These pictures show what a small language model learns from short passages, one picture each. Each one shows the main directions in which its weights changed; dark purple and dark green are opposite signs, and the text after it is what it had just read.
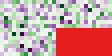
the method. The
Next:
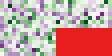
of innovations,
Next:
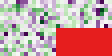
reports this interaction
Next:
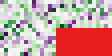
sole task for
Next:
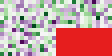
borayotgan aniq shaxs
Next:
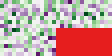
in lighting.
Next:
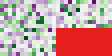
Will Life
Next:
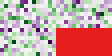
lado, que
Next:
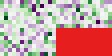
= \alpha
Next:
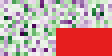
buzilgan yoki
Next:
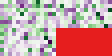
or alternative measures
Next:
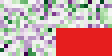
with increase in temperature
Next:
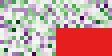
for Randomised
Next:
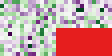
legal implications of
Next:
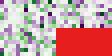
peranan tanda
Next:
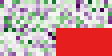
to the formation of
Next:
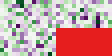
e umidade do
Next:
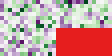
fit indices have
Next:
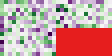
labelled as
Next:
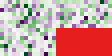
Total Environment
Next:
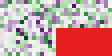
paesi e si
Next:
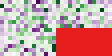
provided to the
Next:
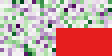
a uma educação
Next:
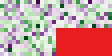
it shows that
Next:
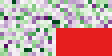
и развитию
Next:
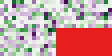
happen. Further
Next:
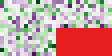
team to monitor relevant
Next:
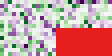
в исламе
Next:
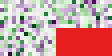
borayotgan axborot
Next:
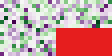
ученика –
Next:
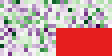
the loss function
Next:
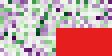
energy compels it
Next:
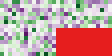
monitoring the spread
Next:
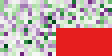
régions du
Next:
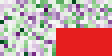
verir və
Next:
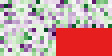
12th school,
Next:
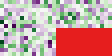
cm, and
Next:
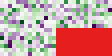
et al.,
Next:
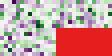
Considering their large
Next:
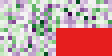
movement of
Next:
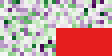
the eventual
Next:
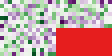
the chronological
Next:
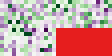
of jobs and
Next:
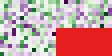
mumkin, qayd
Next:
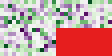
of the main
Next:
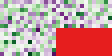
in particular; to
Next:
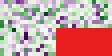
profile fractions
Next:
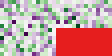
status as both national
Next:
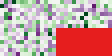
annotated in
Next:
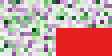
the context of the
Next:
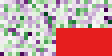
va bu tizimda
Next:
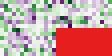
where the social and
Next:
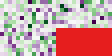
norms are
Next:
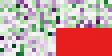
el código
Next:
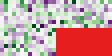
the males were
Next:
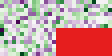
at menopause
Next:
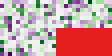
or high on
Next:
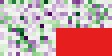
familiares e
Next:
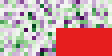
dos atentados
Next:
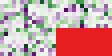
un contrôle
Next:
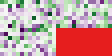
que formaran parte
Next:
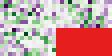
In our model,
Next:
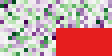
been seized upon
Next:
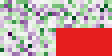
main sources of
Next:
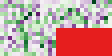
T . In the
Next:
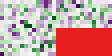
equitable wealth
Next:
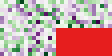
sur les ORE
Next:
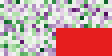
the same depth).
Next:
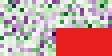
the previous section,
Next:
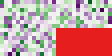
to the evolution
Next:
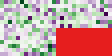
count) and
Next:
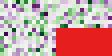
works. so it
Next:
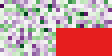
adaptation in the
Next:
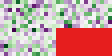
bastidores da
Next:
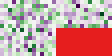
relações sociais entre
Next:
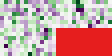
political implications for
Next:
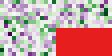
the theories of
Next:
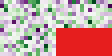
weight gain
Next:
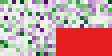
and collating data
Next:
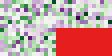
and prices
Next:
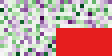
turn into new values
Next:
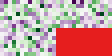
so that less
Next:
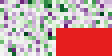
unit must be
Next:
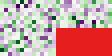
ainda o ponto
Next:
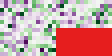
participating in developing
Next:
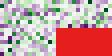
in SDN
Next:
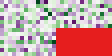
(though they are
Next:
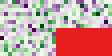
bending (see
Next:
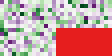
groups and urban
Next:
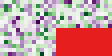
use case was
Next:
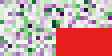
molecule, N
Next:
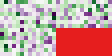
au fost
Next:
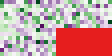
diameter correspond to
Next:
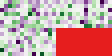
Chunki u
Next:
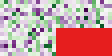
community of practice
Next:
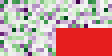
an attempt
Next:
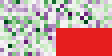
the need for
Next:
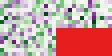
Surgical result
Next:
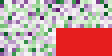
to bottom
